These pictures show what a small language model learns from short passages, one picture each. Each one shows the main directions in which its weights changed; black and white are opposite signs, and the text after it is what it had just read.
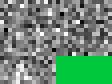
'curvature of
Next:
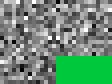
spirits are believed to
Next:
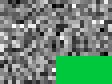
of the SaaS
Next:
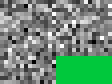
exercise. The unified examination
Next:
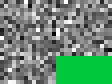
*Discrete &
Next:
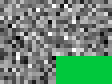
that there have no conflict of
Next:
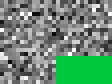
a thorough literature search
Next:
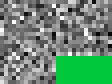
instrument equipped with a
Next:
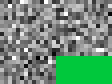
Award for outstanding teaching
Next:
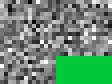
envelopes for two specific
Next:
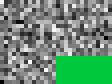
of asphalt is
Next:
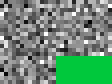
be very limited recognition of the
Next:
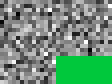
that is found in the middle
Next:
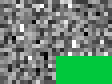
in the 60s of the
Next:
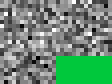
mechanisms of action, we performed
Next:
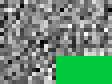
and are diamagnetic.
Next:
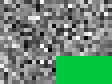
on their instructional practices in
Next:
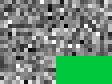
as hardware technology to improve
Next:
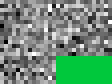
is used to calculate the S
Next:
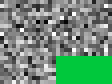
of the pressure wave occurs at
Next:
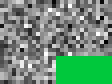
speech development is imperfect
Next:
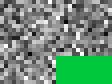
of DfE, or
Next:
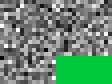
are rich in a battery of
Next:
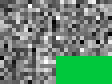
express one’s thoughts
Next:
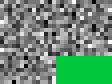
and updated in October
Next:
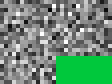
SHM systems are used
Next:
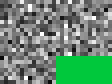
percent of GDP annually through
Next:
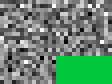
spam), thereby ensuring that
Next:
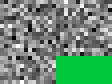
The recent estimates for mortality from
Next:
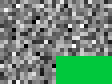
in monitoring the dynamics of land
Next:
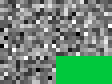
the thick ZnSeS
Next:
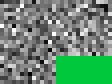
are consistent: pain was present
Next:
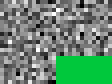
real-life impact of EU
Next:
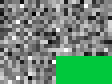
Evaluated nursing
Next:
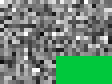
study research. The important point
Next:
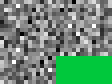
and beyond their performance capacity and
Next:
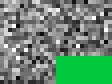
have empathy means to
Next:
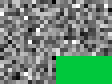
harvesting structure and its
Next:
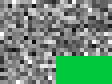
weather services need to be
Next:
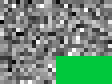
Trends to the
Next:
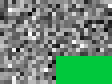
olib borilgan
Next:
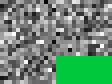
moderate. 2. The
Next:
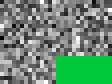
supported by the results of the
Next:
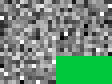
with a considerable impact to power
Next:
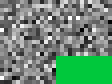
the original stimuli have
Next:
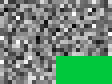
and prove that they fall within
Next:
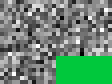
Attribution License,
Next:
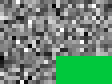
modulator [7],
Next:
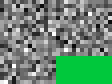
a preheated oven
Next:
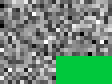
enterprises, but further research is
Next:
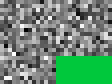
the noise related questions.
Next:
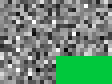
was alloc'd at
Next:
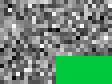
judiciary: how
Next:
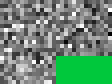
of the human brain. In
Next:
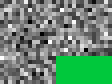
and long-term goals.
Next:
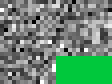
Figure 13. a)
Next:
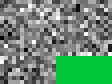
individual extract for 24, 48
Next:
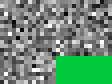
Council of Europe, letter of
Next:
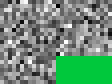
interactive table, be it for
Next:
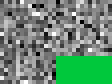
How would you rate the
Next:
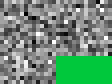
responsible journalism. In the
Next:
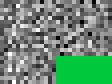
the focus on the creation of
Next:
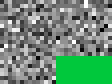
across a large variety of
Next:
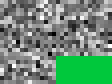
South Jakarta.
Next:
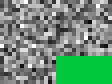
interest, both in applied areas
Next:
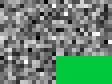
sieve. 4.
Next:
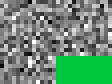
further confirmed by western
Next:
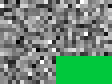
stress along the thickness direction in
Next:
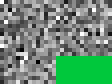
bivariate analysis to
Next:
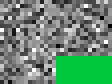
a player's entire career
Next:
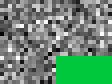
of an asymmetric
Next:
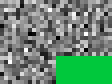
are plays with specific and
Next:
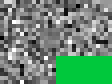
GLT ETA
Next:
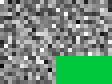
screen time, study habits,
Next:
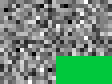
in cybersecurity and
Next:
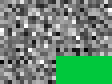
Employee training reduces staff
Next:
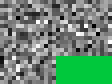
of secondary plants' metabolism
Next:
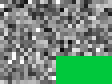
direction and it does not represent
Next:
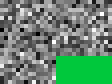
the product dried in a
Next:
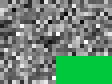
an integrated treatment of the theoretical
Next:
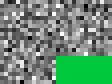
distribution. For AGQ
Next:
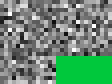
M glycine and the
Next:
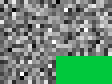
3e–f shows
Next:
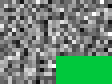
and 2 were healthy. To
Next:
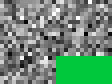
this paper, propose a new
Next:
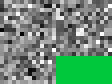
fan clubs used
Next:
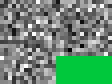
of illegal funds
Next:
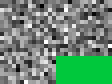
E4 Environmental impact can be
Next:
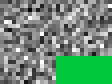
clear trends in number of plants
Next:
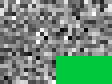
optimize vehicle flow. There
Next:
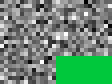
of a large target etc.
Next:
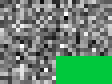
the relevance of the project to
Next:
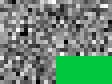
use of research services and
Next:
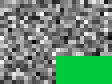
compared to other sectors like tourism
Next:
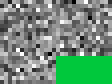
for dynamic and static axle
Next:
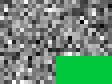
region with the aim to create
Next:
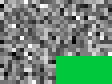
yet exist or may change
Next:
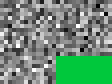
the condenser, and
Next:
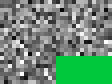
and the results showed that the
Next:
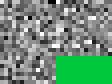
serum levels of this
